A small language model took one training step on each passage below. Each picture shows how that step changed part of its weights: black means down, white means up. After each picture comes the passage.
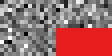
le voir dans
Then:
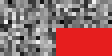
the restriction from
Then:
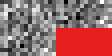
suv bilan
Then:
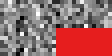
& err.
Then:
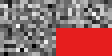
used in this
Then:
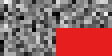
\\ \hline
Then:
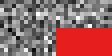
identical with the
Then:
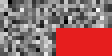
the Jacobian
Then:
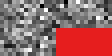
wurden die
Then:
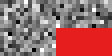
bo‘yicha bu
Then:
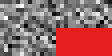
to work over
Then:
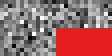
kada je
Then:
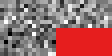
uma expansão
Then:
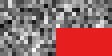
natural eoliy
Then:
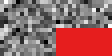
.$ Moreover,
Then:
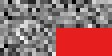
this paper it is
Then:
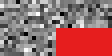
denote their induced
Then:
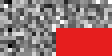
la combinación del
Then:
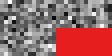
the Republic
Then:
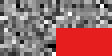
sequence of integers
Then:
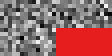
the proof is
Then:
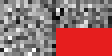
been transcribed
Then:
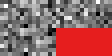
held at
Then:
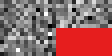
predicts three
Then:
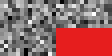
be used to form
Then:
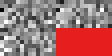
da água
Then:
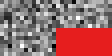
established the
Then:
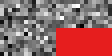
to the split
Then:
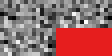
Riemannian volume
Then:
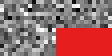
$V$ which
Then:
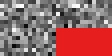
to only one of
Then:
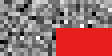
resulting cocycle
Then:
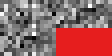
teng emas
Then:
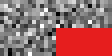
or insights
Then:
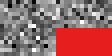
above, we may
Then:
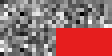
metan va
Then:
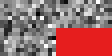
für Sie
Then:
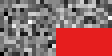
works for all
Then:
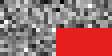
e dos resultados
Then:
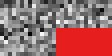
dengan tujuan
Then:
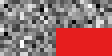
– São Paulo :
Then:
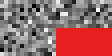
\Omega \right
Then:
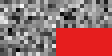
may regard
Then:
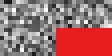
Lei was
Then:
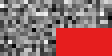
not contain any singular
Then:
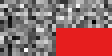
in the right
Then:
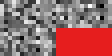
the projection,
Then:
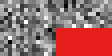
above the impact of
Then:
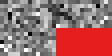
the International
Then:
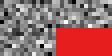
as a BM
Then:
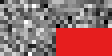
previous notations,
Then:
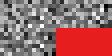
jaren of
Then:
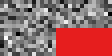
cone construction and
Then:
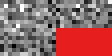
a tensor model in
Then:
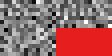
In both cases we
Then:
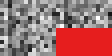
mustaqil ishlarini
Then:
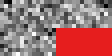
la media
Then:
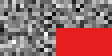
unique solution of
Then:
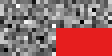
u$, we choose
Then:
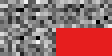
the relative position of
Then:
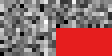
внимание в
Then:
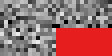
thus obtaining the
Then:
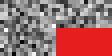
bir vaqt
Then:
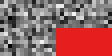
left or right
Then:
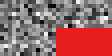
of the method allows
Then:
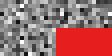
pacientes sedados
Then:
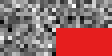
We say that the
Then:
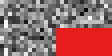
پس از
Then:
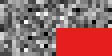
and the state,
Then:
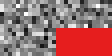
є одним
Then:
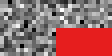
states associated to the
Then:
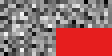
a mercadoria
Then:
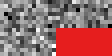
we expect
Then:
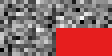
under the following
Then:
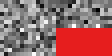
ресурс]. –
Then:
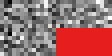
consider spatial
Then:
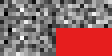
as any two data
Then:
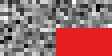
tahlil qilish va
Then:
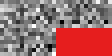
исследований и
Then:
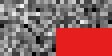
by the polynomial extension
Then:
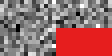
||\mathbf X
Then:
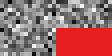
university education 1
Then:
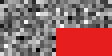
and the signless
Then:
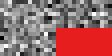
of the no.
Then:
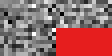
Similar methods have
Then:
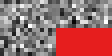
relacionadas a
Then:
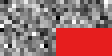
dos trabalhadores,
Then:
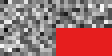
um material com maior
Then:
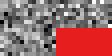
is given by:
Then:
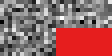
on the weak representation
